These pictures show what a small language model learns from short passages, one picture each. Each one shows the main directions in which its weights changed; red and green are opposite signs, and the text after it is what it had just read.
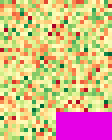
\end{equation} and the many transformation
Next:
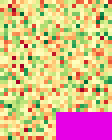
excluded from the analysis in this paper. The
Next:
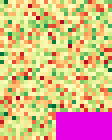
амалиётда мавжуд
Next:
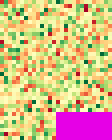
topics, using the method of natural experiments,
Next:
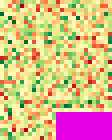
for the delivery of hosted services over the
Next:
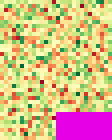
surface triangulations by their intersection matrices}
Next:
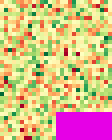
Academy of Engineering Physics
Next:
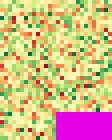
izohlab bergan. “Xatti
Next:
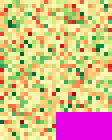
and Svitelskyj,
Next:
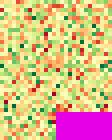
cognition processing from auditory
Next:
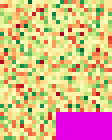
and ${\cal S}$\ can be mapped.
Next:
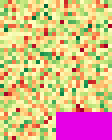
several mobility scenarios presented in
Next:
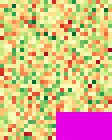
Dedicated to Grisha
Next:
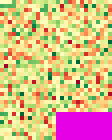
are exactly the integers $v$ admitting the
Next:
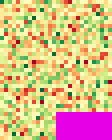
length estimate for stable cmc surface. In
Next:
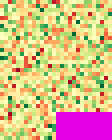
lebar cangkang dengan jangka
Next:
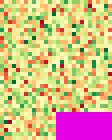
\epsilon_{CC'}, \] where
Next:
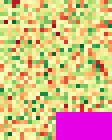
further validate the efficiency of proposed
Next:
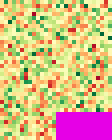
to create the Local Area Network
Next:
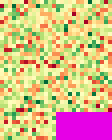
Island and has not yet been found in other
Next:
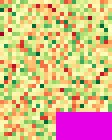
DNA extraction. Genotyping
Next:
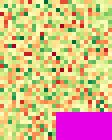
of $M$ is defined as the smallest number
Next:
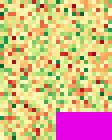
dastlab maktab, kollej,
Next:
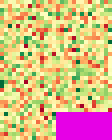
to'q zangori, qora,
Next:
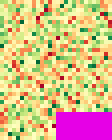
concepto de gubernamentalidad,
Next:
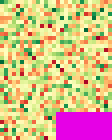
limit $n \to \infty$ in
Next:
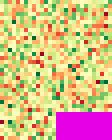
o trabalho com sucesso,
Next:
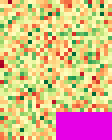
the remaining classifiers when factor analysis was applied
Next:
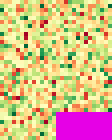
may find it difficult to carry out their
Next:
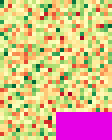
зведений графік
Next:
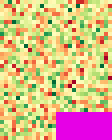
situations. The general inquiry process has a
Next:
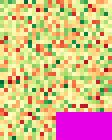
model of observations \begin{align}
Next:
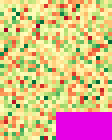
yuqordagi psixologik
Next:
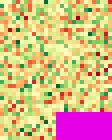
and is a mixture of the viscous
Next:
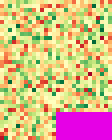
В.К. *Реформа школьной
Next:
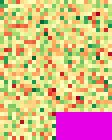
further can give much poorer results, especially
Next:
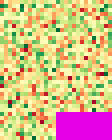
расходы воды р.
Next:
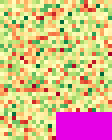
и произведения машинного
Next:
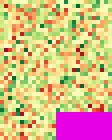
interval $\left[ s,T\right] $ we
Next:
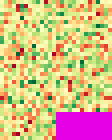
mostly based on clinical criteria,
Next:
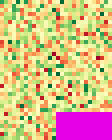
la calidad de los alimentos sensorial
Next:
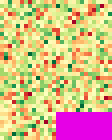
in Fourier space is simply the multiplication by
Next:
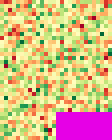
PRAJAPATI AYUSH
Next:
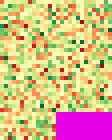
p)$. Suppose that the problem parameters $p$,
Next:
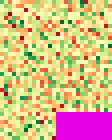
construye sobre la base de un contenido
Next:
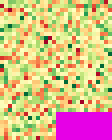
• Cansaço nas pernas
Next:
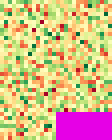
to the fibrous layer of TM
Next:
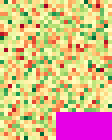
during wave therapy. Discussion The
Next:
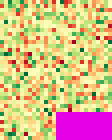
its whole past or act independently. In the
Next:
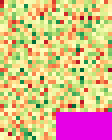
Xoja Muhammad Porso
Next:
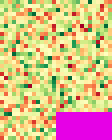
and simulation. REFERENCES -
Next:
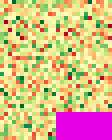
the filled aquaria was filmed. Figure
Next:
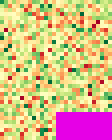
края по вопросам
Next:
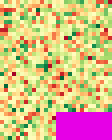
rastreabilidade ao longo de toda
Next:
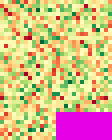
AERA/ASA Washington,
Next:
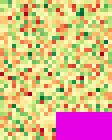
an employee's active involvement and
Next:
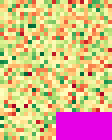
the public in general. - **Dissemination
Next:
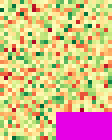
vektörüyle başlar ve
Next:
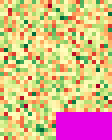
in pain and disability scores.
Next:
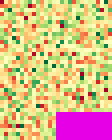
distribution is assumed. The alkenes, which are
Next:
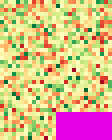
keng miqyosda tadqiq
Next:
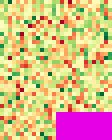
infectious diseases such as worm
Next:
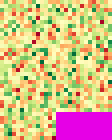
at least $2+\eps$. Suppose that
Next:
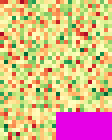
within APA terminology is adaptation,
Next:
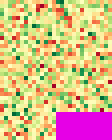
conocimiento quien los ha
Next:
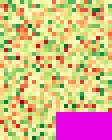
business target. In order to achieve these
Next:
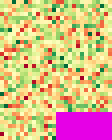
the same type or – especially in established
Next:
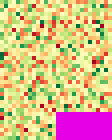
reproducibility - Support of
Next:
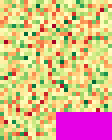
study was longer but close to 4.2s
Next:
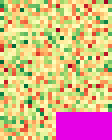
yillikda amalga oshirilgan
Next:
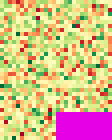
Giandomenico Corrado
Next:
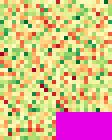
phase transition between 100 °C and 150
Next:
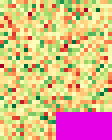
systems arising from fractional partial differential equations
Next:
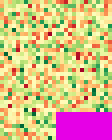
MFY, Obod MFY;
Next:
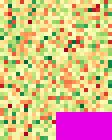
patients with cancer," *JAMA
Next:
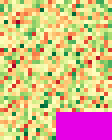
at the same level compared to the original model
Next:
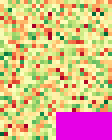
de los fondos financieros,
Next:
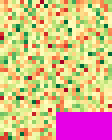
telethermography of the face in normal
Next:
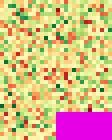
subspaces that is closed under finite intersections)
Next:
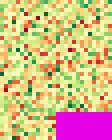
Hence, the input of teachers in school
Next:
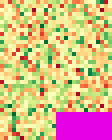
(Rome) urban form, with the high
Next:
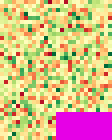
maxim, agreement maxim and sympathy maxim.
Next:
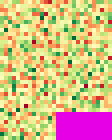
space \beql{cntenpr}
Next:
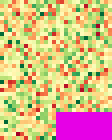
by avoiding the explicit construction of the basis functions
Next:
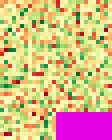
modernă de evaluare (a apărut
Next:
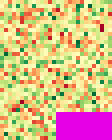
Robustness, LOD and
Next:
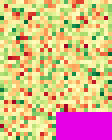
stable fixed point and an attracting
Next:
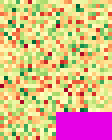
\eess {\bf Proof of Theorem
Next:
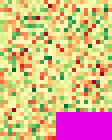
de l'action pédagogique. La
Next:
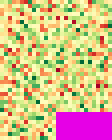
the western boundary....most recently,
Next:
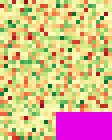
using several factors. The bulk of respondents
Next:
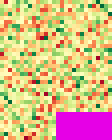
қилиш жинояти жўда
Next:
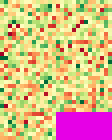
фойдали машғулот
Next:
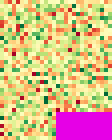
learning requires learner autonomy, it
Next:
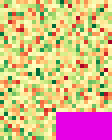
approach is solving problems by interpreting and
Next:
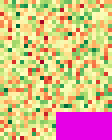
the existence of derivatives. Section 3 presents the
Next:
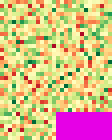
«sigaretaning qiz va
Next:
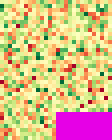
обогащения полезных
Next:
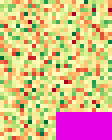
a contradiction and this case can not happen.
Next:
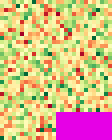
the Plateau, Kodi
